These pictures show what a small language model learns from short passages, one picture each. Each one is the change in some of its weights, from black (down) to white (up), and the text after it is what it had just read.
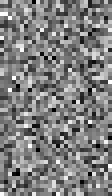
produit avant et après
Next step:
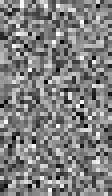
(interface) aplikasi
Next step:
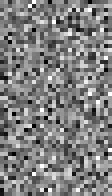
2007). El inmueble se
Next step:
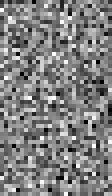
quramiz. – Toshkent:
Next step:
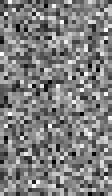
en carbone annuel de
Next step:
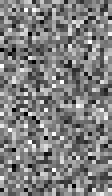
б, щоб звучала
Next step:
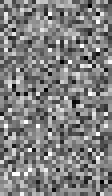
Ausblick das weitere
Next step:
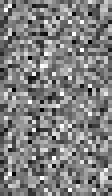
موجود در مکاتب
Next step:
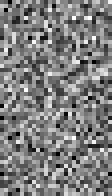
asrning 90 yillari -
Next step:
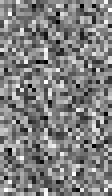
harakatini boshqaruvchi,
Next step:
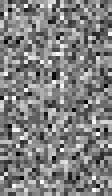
shakllantirish; Ikkinchi,
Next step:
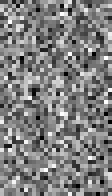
described. The conclusion is
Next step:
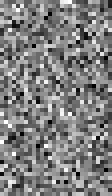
viloyat, tuman va
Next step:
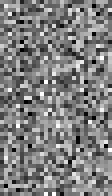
que se ha ido construyendo durante
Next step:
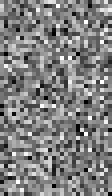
civiles o los familiares,
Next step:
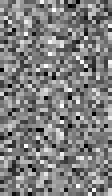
проблем, возникших в
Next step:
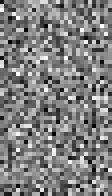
deve ser realizada a primeira
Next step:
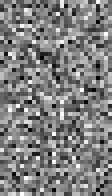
idóneo y lo más justo
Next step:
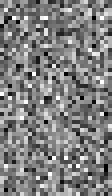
alguna vez me besó,
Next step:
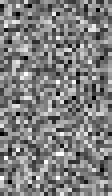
atividade apolítica nem
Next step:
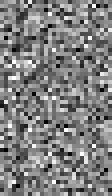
Bu esa tadbirkorning
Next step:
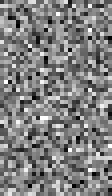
aytish mumkinki, mahalliy
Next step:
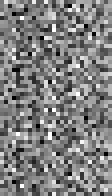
sosyal medyasına
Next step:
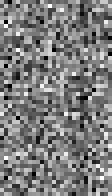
o'qitishning asosiy
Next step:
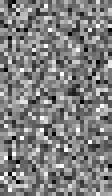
Н. Лумана,
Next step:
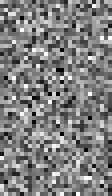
la complexité liée à la
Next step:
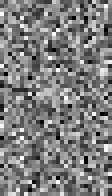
los monopolios'¹⁶.
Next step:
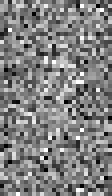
No mesmo texto, cita a
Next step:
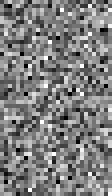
Pariwisata Dan
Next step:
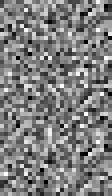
G' g' harflarini
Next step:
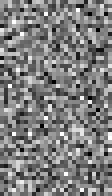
the Nature and Causes of the
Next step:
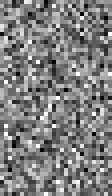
di questa élite,
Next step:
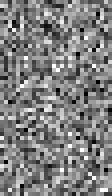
qaraganda aynan pedagogik
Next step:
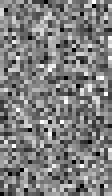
cívicas [no logaran
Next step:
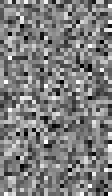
proces 'Getting the
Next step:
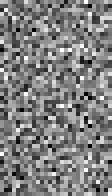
Marília Cecília
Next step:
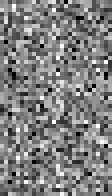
У межах системного підходу
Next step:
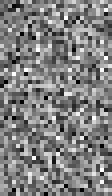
e diretrizes desse
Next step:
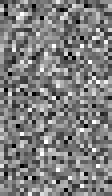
место в современной
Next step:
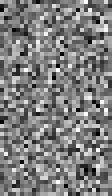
esposa. Neste caso, a
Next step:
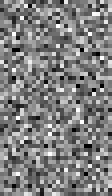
konsepsiyasi ham ushbu
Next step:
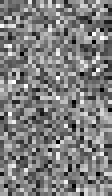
mercado accionario en
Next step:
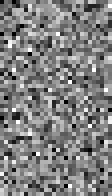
le taux de chômage et le
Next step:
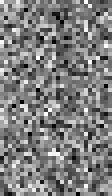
tratamientos consistieron
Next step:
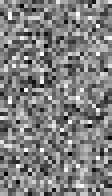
skills in helping
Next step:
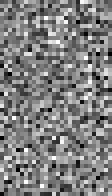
uchun bolalarni jamoa
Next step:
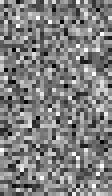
referidos na lenda que ainda
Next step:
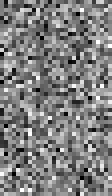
Dos Estudos De Mineração
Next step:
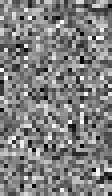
legate de obligațiile
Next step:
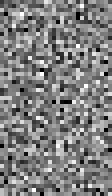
задач, правового
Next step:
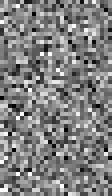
ham jamiyatimizda
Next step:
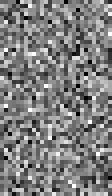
para permitir que o interior dos
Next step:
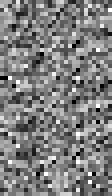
aniqlash va ularni samarali hal etish
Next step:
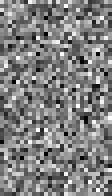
Respublikasi Prezidentining
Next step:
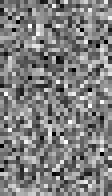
naturaleza en nuestro
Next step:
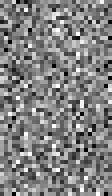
crítica literària ajuda
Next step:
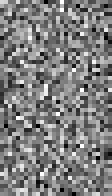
*Sprint*, sendo
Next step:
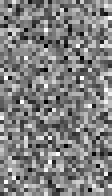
dialektikaning roli
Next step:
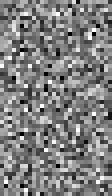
públicos, pero no impide la
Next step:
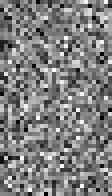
Bu araştırmanın
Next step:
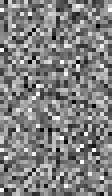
тугалланган. Ана
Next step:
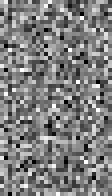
Таким образом, можно
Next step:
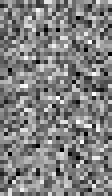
bağımlı değişkeni
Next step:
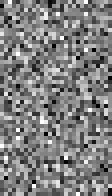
ijtimoiy himoya qilish,
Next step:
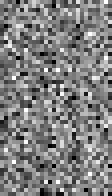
una progresión más eficiente del
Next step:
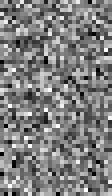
raqamlashib, unda
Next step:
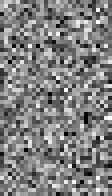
tutadi. Prezident
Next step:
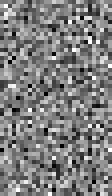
de gen semnalează că
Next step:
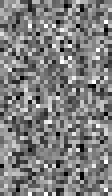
vositalari orqali bir xil
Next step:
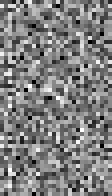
was um, anstalt und
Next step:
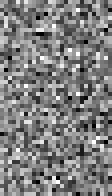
tili o'qituvchilarining
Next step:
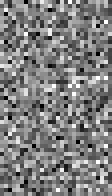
yoqiladi. 09
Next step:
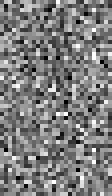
Poisson's ratio for
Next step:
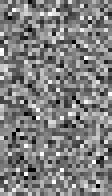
используемых в клинической
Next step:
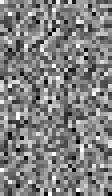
Para determinar las formulaciones se
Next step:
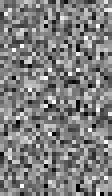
kısmi aracılık
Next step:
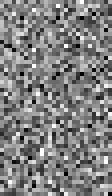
serta mencari solusi untuk
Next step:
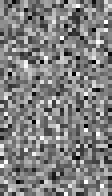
соціального контролю.
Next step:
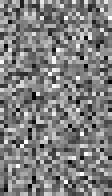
«Safiya» nomli
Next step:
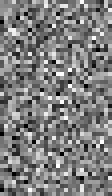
(Fazekas 2),
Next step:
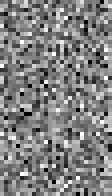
имконини беради.
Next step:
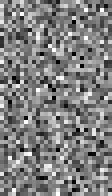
of electromagnetic
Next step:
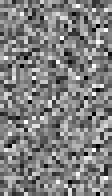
соціального педагога /
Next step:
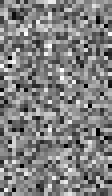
manzana, así como de
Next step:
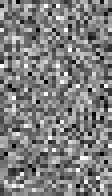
a gravidade destas.
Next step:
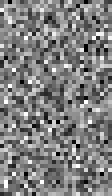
la tarea (Bandura,
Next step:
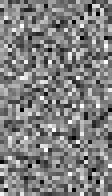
korxonaga mehnat
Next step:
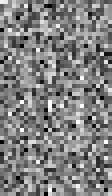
3.7 Az Internet
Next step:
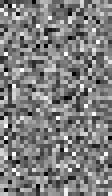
Стефаненко Т.
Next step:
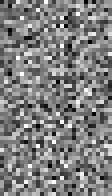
dziekański. Po
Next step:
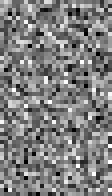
отримав статус
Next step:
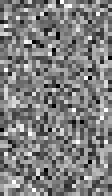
el desarrollo del país y de la
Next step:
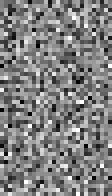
O meu pai faleceu
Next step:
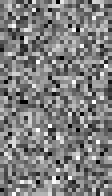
distingue o empregado do
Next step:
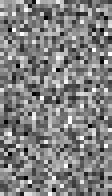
resto illegittimo associare
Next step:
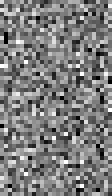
Пустой багажник на
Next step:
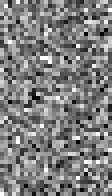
boradi; - oraliq
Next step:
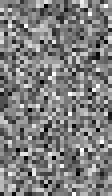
Es treten mindestens zwei
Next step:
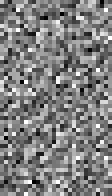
multiplicar e amadurecer
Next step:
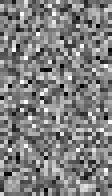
другом, као и са
